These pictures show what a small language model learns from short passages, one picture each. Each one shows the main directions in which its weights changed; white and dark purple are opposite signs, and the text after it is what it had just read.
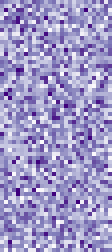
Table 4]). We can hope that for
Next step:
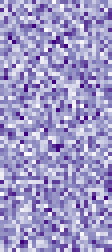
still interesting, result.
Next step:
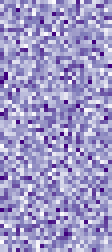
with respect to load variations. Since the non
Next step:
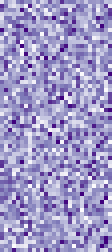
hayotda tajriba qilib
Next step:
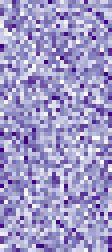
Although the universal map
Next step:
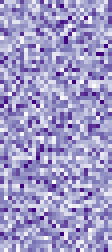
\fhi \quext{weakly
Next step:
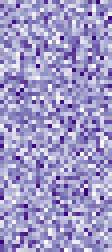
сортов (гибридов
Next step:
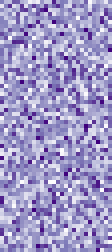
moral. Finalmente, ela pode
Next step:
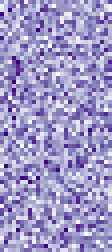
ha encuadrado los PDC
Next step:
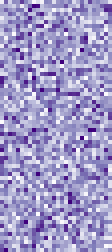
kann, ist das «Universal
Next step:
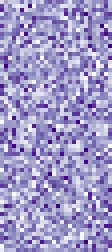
comonotone coupling between two
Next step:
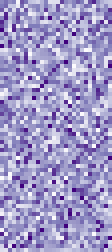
and $\mathbf{c}$ denotes the
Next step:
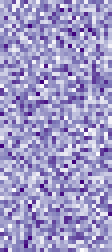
$f(\lambda)$ in an open domain
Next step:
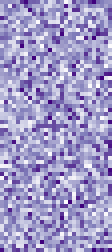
sistem informasi pemantauan
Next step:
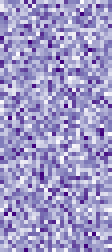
negativo se torna persistente
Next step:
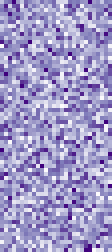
memesan untuk kemudian
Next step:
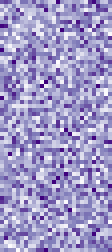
and the Racah--Wilson algebra},
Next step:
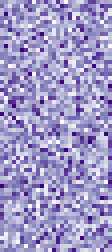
de costura mais evidenciados
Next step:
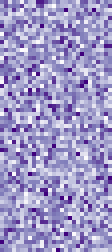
F., & Xo‘jaqulov,
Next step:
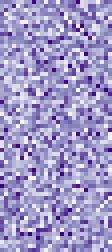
енергетског кола
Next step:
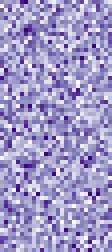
$ In particular, we have $\dim_k
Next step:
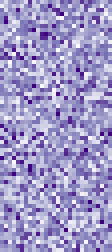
\bigoplus_{r+s_1+\cdots +
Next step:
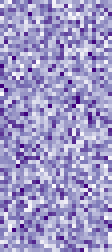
juist werd bevonden.
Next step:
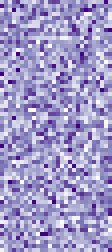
is equal to a finite union of translates
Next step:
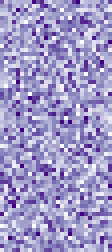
personnel and pay special attention
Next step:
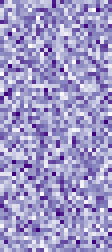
Gulnoza Xoldorova
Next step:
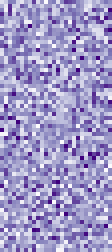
uma cor única (Fig.12 e
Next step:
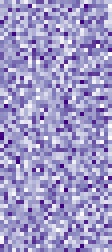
qaynash temperaturasi
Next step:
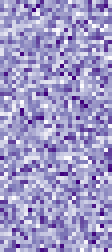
fueron descritas hasta 1989
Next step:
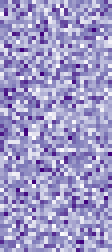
e mídias. Farmácias e
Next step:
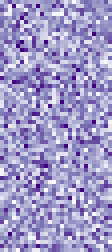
son los hombres menores de 1
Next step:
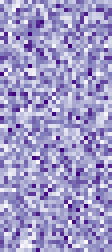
usual argument that the following are equivalent for
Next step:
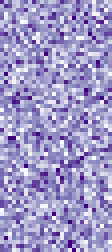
head his eyes were
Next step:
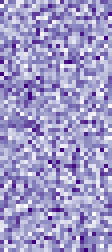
ритмі просторових
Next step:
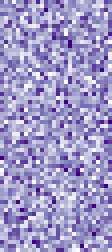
o'rtasidagi totuvlik,
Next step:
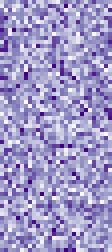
Then $\mathcal{C}_M(X)$ is
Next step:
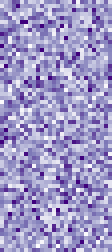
Bu ona tili o'qitish
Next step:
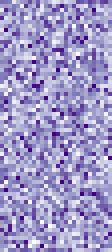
salmokli xicca qushdi.
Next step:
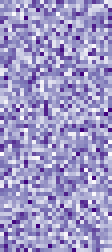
yer verdikleri için
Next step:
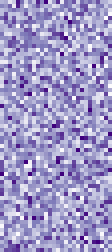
что на основе
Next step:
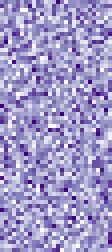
também proporcional que a
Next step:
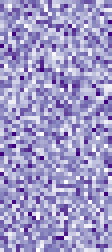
the volume distortions are identically
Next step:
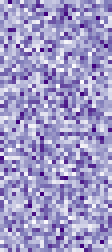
Transformative ocean science
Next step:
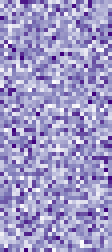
there exists finite $g'(0)$, we have
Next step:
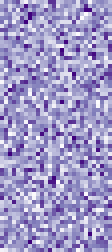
a spin system with state space
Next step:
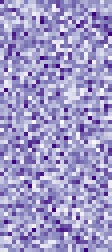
the uniqueness of $t_u$ follows
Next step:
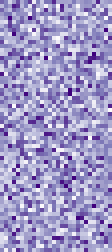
information on using tests created in the
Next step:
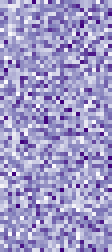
реалізовуватися в
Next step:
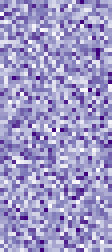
derzeit Thema verschiedener
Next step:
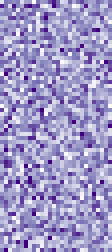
triples $(A,\AA,i)$ where
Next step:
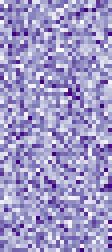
the following three conditions hold:
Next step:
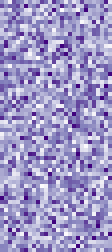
agar talab elastic
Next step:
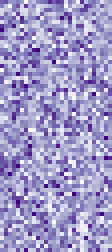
further developing product construction
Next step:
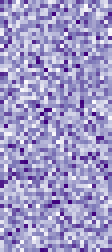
be devoted to the proof of the existence of
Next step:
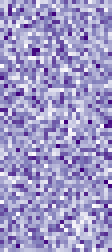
El objetivo de este trabajo
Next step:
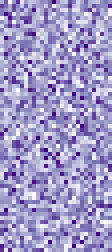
are not formal, i.e., not
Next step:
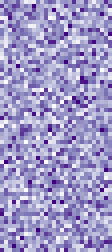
only if $ \Lambda = \eta^L *
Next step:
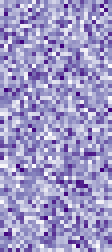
kirib keldi. Bu
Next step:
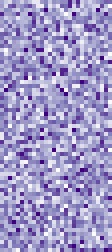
Prezidentining "Umumiy
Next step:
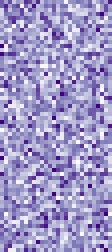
les \prts suivantes.
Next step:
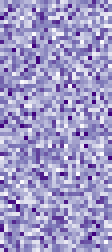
tarixiy va ma'naviy
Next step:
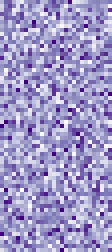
$ \bar B$ be completions of $ A$
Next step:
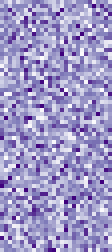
24. Wie kann ich
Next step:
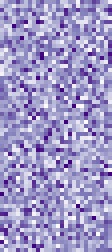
Hukum dan Pencegahan
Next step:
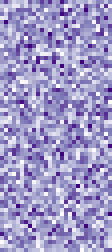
maqbul variantlar tanlandi,
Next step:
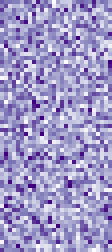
PA. Diversos estudios
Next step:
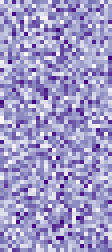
effets négatifs sur la
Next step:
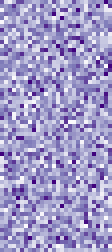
bilimlarning takomillashib
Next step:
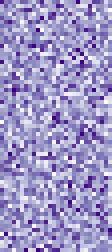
$2n$. Let us tackle the case of
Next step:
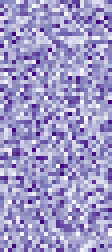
der Praxis umgesetzt
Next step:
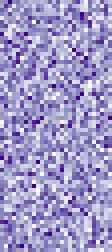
of $G_x$ interchanges the two
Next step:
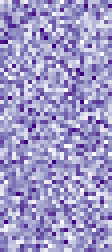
way the same structure calling it an {\it
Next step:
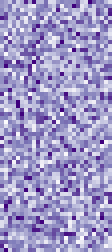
function $\Phi=U+iV$ is
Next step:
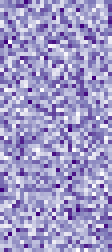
hasil masing-masing formulasi
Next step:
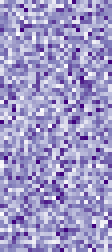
counterpart of quantum groups was
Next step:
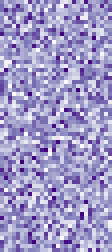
$S \in S_{\mu}$ such that
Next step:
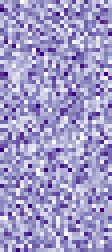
Since $z_\ssc$ is a central
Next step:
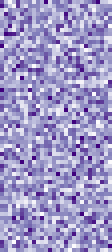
по глубине
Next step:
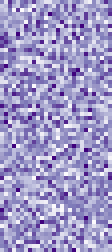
**Example 1.3** This is
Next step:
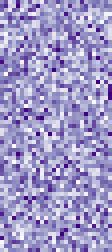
podem ser diferentes. Segundo
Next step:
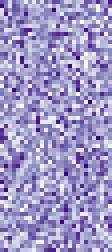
particular cases of it, cf.
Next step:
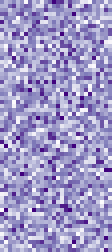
$\mathcal{G}$ as *activities*,
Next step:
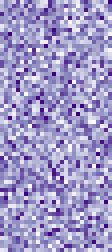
lyrics and compositions of
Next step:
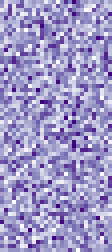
la aplicación, ingresó los
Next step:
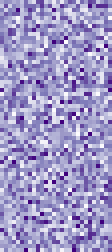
anumit ritm, o funcție
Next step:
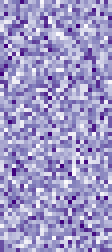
raqamli qurilmalarning
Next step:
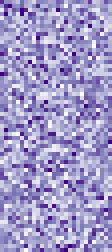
of our knowledge nothing is
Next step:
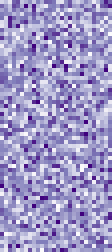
the order of convergence is shown to be of
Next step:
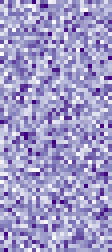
real zeros, and has at least $n
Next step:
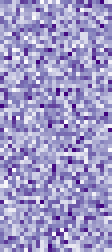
and hence on $\Sym^m
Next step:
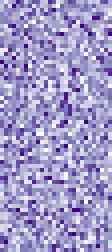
the function. They show that in the cases of
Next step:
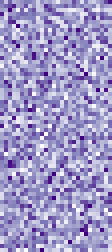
for Functionals of Stationary
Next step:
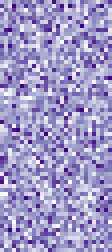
fertility of these lands are not at
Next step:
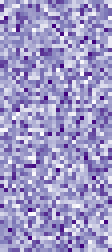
oshirishga undaydigan
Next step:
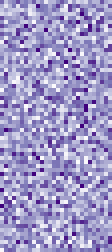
О. С., Журенко А.
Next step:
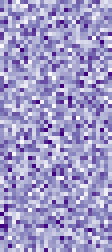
to be the product over the $G$-orbit
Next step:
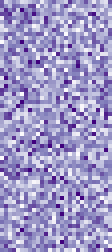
results are the following. \vskip.125in
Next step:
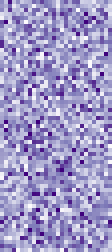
Teknologi seperti
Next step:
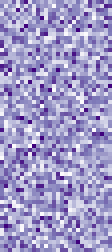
field of characteristic $p>0$.
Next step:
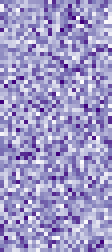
WMF Martins Fontes,
